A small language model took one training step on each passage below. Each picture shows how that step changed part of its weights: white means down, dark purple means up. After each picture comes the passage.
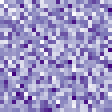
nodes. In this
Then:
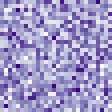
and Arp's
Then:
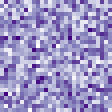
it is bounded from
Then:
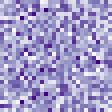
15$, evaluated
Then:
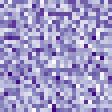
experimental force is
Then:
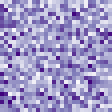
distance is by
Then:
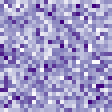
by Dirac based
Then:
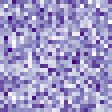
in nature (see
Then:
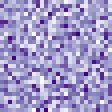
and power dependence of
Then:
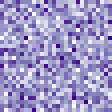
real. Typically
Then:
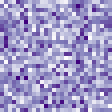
that associates a value
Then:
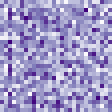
In general also the
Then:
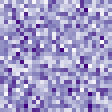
authors have also
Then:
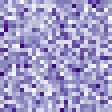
Since \( b
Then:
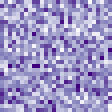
many of these
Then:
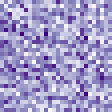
a change of sign
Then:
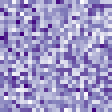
the range $0 <
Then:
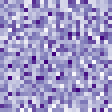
operations and works
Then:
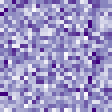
the damping
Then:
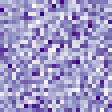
and measured their
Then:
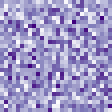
identified species,
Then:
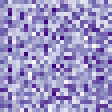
first local maximum and
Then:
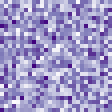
we implemented two
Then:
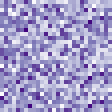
lowest frequency transverse
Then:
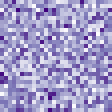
with pair instability
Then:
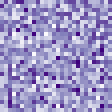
other below the
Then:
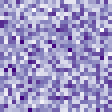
to address how our
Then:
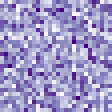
section. If the
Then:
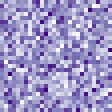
and effective computation
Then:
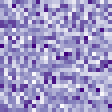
ratio of the the
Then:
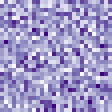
the description of
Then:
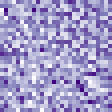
is to say
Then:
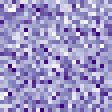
velocity disturbance in
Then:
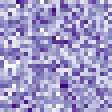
all available
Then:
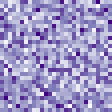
at Centre de
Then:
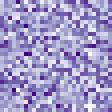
is an additional
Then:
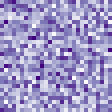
of receipt
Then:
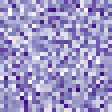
aware that he
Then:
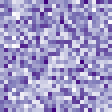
(we call this
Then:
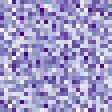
a visualization of
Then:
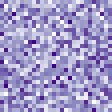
The explanation is
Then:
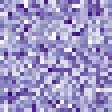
if muons are
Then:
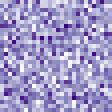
of the analysis. For
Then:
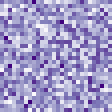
during manual
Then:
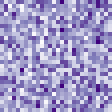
stacks. The
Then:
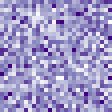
sources} Since
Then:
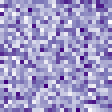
is sparse but
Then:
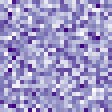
link separation
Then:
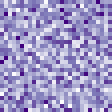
Flow and heat
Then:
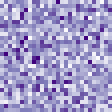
our design, we
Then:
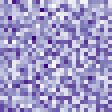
transport in
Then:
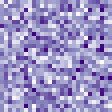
we also assume that
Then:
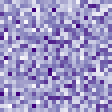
As evident from
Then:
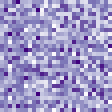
(\beta - \theta
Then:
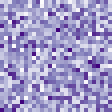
understand the
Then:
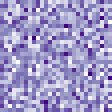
filter of radius
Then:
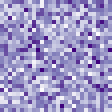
not require carry
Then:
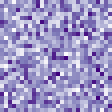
and the generalization to
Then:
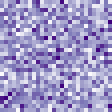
of Metals,
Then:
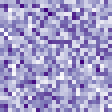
numbers lead
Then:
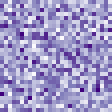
results of baryonic
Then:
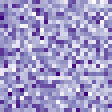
comes as a single
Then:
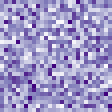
Present Value
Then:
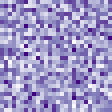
dimensionless. The potential
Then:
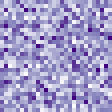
bar. Here
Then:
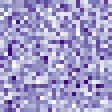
/I true
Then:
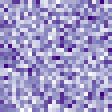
of I and V is
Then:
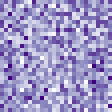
an extended background
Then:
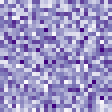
the change of
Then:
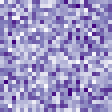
the above problem of the
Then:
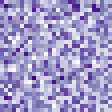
test suite
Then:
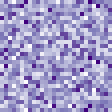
s}$ decay
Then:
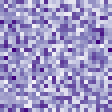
average intensity for the
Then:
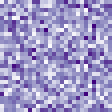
the NLO
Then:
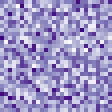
perform an absolute
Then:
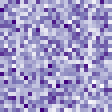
of the constructed
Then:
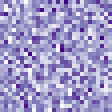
speculate that a
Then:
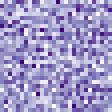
extensions, which
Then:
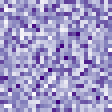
and conserved,
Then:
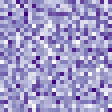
used here, for
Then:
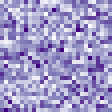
function is usually
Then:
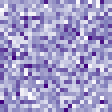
a convolution with
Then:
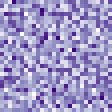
micro experiments
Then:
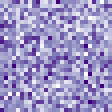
of sensorial
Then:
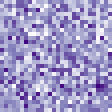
argue that the
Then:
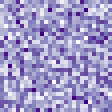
Adj. &
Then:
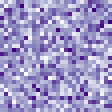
we neglected
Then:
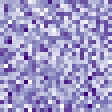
low velocity dispersion
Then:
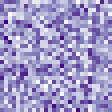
droplet of
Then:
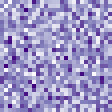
period relations
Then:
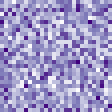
pressure and velocity
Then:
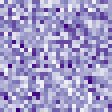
the present method has these
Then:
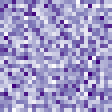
on a laptop
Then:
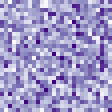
works such as
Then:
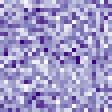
this versatile
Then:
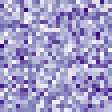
possible accretion
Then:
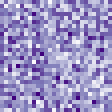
two other models:
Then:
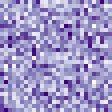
of the states are
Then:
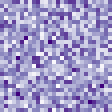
of RBI,
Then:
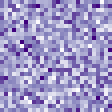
and causal
